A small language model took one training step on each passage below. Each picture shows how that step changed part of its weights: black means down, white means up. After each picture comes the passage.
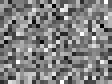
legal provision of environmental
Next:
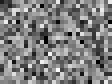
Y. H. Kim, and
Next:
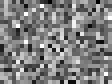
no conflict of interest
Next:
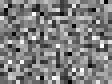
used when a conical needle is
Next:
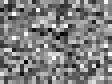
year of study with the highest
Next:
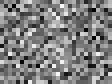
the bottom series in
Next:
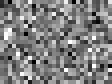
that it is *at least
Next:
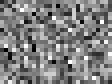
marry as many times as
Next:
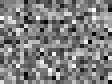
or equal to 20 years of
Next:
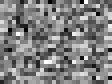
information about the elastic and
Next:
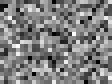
move and not inhibit
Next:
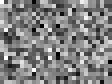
in hardware implementation as compared
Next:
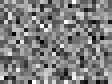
Indonesian market.
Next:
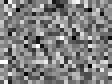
has included various living
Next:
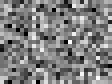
information associated with both tissue
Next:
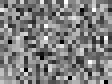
shop. Therefore, brand
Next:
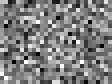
TAS-I Torino
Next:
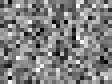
demographic preferences,
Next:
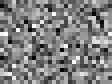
like to see included in future
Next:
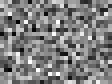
adhered samples of CDW
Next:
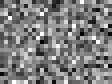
up to 20% inclusion level
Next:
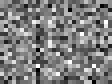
parathion for the first two
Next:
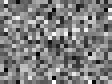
of the microarchitectonics
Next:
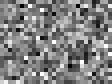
The attention mechanism takes
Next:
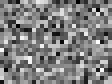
in pain perception between control
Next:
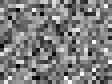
and De la Herran
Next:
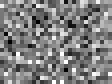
stage Responses
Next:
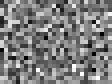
to a new tube and was
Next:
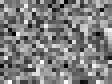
perimeter, area and
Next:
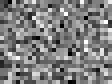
forest area. The sustainability of
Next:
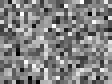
the nature of a human being,
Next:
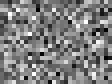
corresponding discrete
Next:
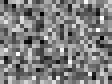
Information Systems -
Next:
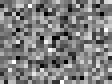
increased coefficient of linear
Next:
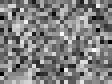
the smooth understanding of the
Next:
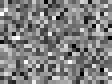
+ b = cd$ near
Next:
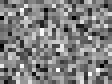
Director, eLife
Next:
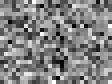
intensity, rather than to its
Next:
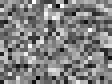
collaboration aligns well
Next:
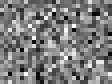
a computed relevance value of
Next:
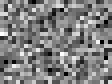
patients treated with palliative
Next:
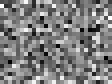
blind people with the goal
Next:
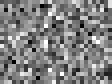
items (e.g.,
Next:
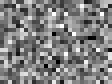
short and hot. The
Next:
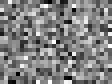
braking systems, transmission
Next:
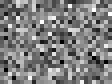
of functional food products in the
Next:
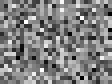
broadband solution.
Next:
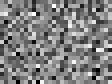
fourth individual looked at data
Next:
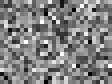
was adopted for data collection
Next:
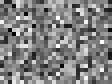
it has been successfully
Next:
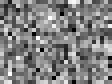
of innovative work environments and their
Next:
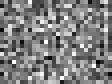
different length scale to each
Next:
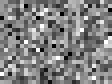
be attributed to factors such as
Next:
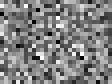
the Non-RT RIC
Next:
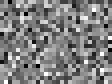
this respect – since
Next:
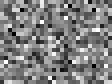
important aspect. Within
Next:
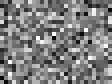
for employees to be able
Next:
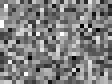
preferred reference parameter when
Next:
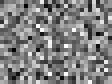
deliverables. It also may be
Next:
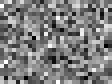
highlighted. Key
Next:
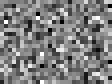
*The Moonstone and
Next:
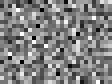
a springboard for future
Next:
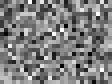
Lesotho has been
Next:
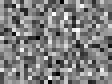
short. In order to have a
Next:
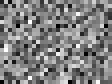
the urbanism and
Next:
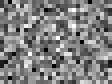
the situation, then I
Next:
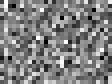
the langatate growth
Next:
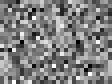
4. The findings showed that the
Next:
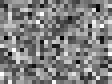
mild steel by producing
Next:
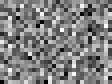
ppm (30 minutes
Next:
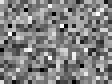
Colleges of
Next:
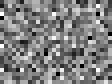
as Open Issue 1
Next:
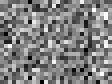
based on Fourier methods are
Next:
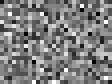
the treatment protocol and other
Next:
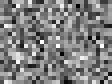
conflicts between individuals.
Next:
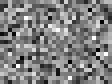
position is a weighted
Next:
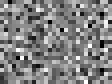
p 8.* Students and
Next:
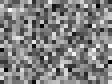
in critical situations
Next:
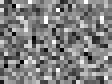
experimental designs as well as
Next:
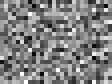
Strategies in the
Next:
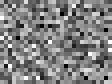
using a highly controlled
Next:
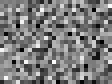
Sharmila L.
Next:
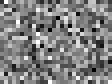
Trond Eiken,
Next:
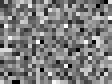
was lower and the risk of
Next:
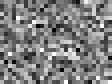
of listeners. A sample
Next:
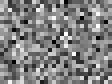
want to diminish
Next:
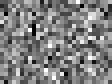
in the first researcher's
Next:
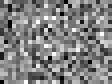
or using the language in other
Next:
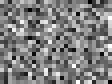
key positions. While some
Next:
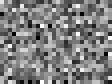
equipment, sampling
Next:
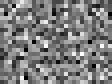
models (Figure 1). We then
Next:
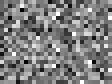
administrative leader who
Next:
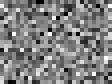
LA IGUANÁ
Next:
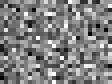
None of the above Why?
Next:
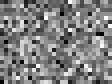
of the witness. However,
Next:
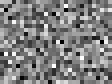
surveys conducted by Uma
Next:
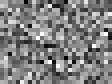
to undergo unnecessary
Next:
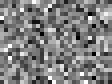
called *threads*. In
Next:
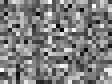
network. The basics of person
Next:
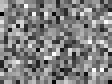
twofold advantage: the
